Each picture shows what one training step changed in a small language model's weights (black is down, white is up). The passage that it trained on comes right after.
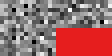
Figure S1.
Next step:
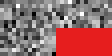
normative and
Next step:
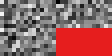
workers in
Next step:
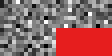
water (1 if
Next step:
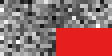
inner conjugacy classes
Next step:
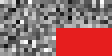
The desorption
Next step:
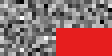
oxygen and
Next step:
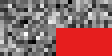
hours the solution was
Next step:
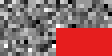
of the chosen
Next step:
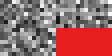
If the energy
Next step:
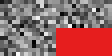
indicates whether the individual
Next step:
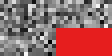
defined by the
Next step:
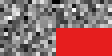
disponer sobre
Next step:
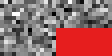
injected at
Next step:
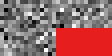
feedback on design
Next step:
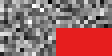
mental health and
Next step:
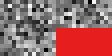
loss of generality
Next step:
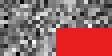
biomes. The
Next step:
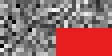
que corresponde
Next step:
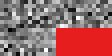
against individuals.
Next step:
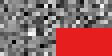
and on the type
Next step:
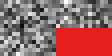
region. These
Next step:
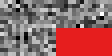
by farmers showed
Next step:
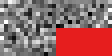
A. São
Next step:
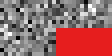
de 5 personas
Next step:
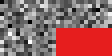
high EI
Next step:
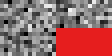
- i. must
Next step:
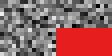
disease, in the
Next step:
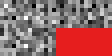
these electrodes in
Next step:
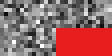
according to type of
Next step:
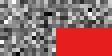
explicitly provided.
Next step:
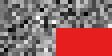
years. To some
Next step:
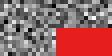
require vast
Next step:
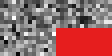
mm; Figure
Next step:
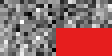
So, when we
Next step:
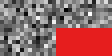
& Italy
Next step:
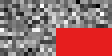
clinical effectiveness of
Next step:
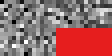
a confrontação
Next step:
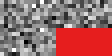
visão da
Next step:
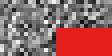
protocols for
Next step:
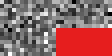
method since farmers
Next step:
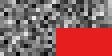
since it means
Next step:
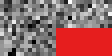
from the University of
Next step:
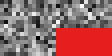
sort them into
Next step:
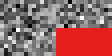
which is not expected
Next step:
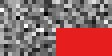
doc. of
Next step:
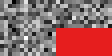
sums of the
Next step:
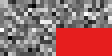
approximations of
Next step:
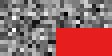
with problems related to
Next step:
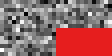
balanced model
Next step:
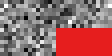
latency. Our
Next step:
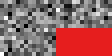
J Med*
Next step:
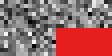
that the functor
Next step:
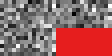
sifatlarini rivojlantirish
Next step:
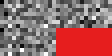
average and maximum
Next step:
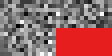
conjecture, as detailed
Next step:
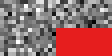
of glass fibre
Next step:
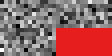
das predições
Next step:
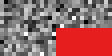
Library and Information
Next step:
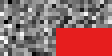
difference is computed.
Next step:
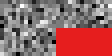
on the phenomenological
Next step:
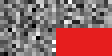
occurs at the
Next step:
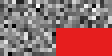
sensor fusion
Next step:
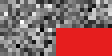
it shows that our
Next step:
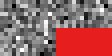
& Development,
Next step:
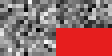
it becomes a factor
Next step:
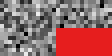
chimici conform
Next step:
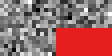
volume is from 5
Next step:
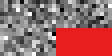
on nine
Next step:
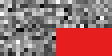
Mann *et
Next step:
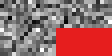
the role of
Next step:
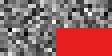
difficulty of using
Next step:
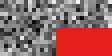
the dynamics of
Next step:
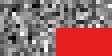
\noindent We define
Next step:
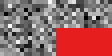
(which were
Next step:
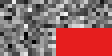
is stored in
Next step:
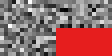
o vetor
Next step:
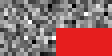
encontró a
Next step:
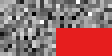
the two-dimensional
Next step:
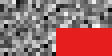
absorbed through
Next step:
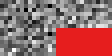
the temperature parameter
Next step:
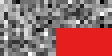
soha va
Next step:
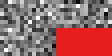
modern sciences.
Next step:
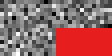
de combustible
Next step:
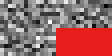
*J. of
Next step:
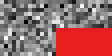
combination of mapping from
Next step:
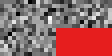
fibers away from
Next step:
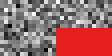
1 kg mass
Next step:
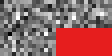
sizes range from
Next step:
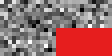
of linear iterations
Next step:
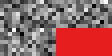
have led to the
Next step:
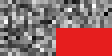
microbiological indicators
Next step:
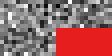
is arising and
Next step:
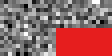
maybe even
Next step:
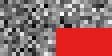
they agreed to
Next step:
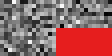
under consideration to
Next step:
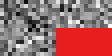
that microstates
